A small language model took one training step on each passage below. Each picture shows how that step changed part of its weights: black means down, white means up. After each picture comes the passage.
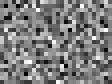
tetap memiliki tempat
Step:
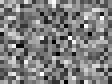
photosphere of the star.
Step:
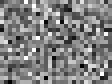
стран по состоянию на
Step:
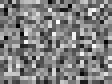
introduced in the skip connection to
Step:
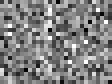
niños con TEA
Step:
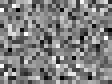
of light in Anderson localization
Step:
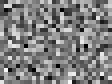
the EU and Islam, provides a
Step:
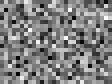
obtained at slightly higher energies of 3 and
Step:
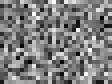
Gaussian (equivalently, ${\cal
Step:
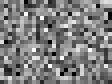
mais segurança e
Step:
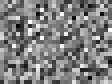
In a recent study, Faria and
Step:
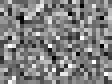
aspects of sexual dynamics, from
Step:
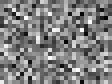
approach. This paper is concentrated on
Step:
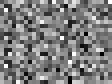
ijodkorlik faoliyati
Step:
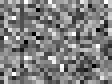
Outline of the thesis.....
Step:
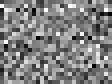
temperature dependence of the penetration
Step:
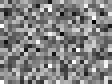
salud de personas vulnerables sin
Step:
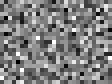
boundary operator, u is the solution,
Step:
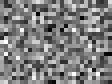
the right side, the dispersion of the
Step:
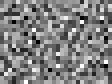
by co-chairs who take
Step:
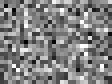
Sustainable Development.
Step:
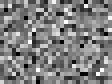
extract and synthesise the data of
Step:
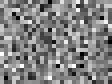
Figure 1. Images reconstructed using
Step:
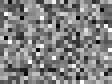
antibiotics as a method of
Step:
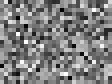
and its packages. Specifically,
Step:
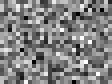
the spectroscopic data were into 3 main
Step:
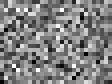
scrambled data. Using the
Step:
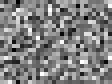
use of the p1 simulations might be
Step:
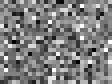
theory such as material components, expressive
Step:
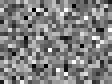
assuming the cosmology and
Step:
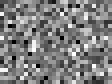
signatures and privacy practises
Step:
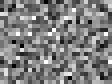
dealing with development of bacterial
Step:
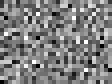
comparison between MSCT,
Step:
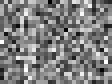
regulamentação, informações que
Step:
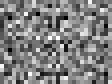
sustentar seu
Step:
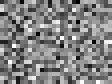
admits a simple online calculation of
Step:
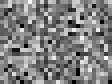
gland tissue, it was
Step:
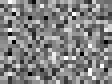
Phenotype: Design of an
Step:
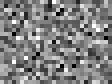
\bibitem{10b} G.
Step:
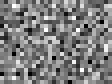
is divided by its corresponding constant in
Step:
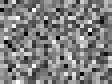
report provides critical insights into the
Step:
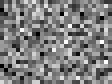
de Jóvenes y
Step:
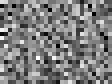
double-periodic background in the
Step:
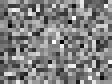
Proof: Suppose that Y is
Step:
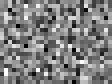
the institutions participating in the
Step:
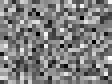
the Republic of Indonesia
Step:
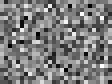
$\zcom\approx 0$:
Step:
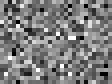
were improved by cross-validation using
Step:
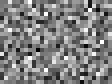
food associated with the higher risks for
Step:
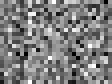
say no – think about how it can
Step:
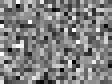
build rapport, and encourage
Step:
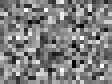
channel). We apply parameterizations to
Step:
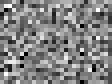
Press, New York. -
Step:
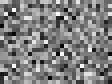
plane. Substituting equations
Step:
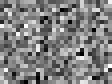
$\alpha$-actinin and
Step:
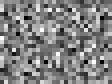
most common mitigation for
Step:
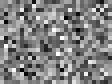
of several modified statements taken from several
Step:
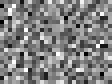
del dominio de la
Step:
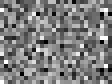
Complete new BVRI light
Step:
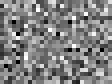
can generate MFs and try
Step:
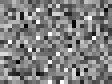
как дает возможность
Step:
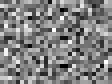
‘g1’ and 7 are
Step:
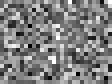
leverage of becoming the industry
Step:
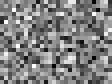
and economy is also developing. The human
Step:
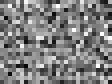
Burle Marx para o
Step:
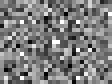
Recentemente segundo estudos
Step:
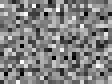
depositada a camada de
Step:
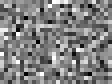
fundamentally different mechanisms: in the
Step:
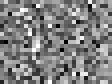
all cuts. This background contribution is
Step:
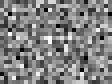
modified single switch SISC
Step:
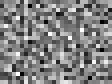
as follows: Information that is inherent
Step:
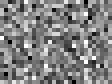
va noqonuniy
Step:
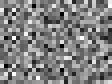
4. During the prediction phase,
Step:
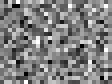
by dark color,
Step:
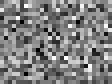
the presence of an in-plane
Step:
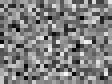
the probability of observing two photons
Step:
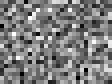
Sobieskiego 2,
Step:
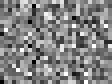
to reduce blood glucose level.
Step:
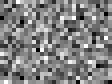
to pay, even if the program has
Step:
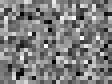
to their site of action during
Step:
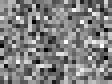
(but still no inscription) that
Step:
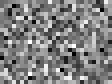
provides a web-based user
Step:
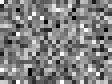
$m_{0}$ is a scale
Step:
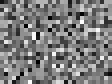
34 Хочу получить
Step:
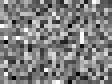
ultrashort X-ray sources
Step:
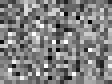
always-available intermediaries
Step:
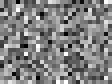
to perform many nontrivial consistency
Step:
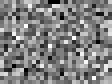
above 50 GPa as a dashed
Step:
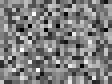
$ is estimated separately using $
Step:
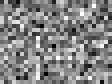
integrating DE405 I got
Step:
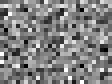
most of the rationale for using
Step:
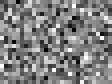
of a double well potential, thus
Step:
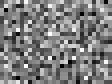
sustained and selective attention, attention
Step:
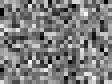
innovatsiyalar va ta'lim
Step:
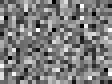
mais facilmente praticável a
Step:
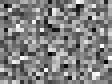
extra dimension, but not at the
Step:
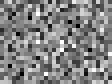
meals, but also to engage
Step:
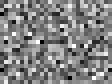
color Doppler is a
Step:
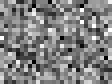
and retain its intended shape
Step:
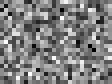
are longer than the classical ones
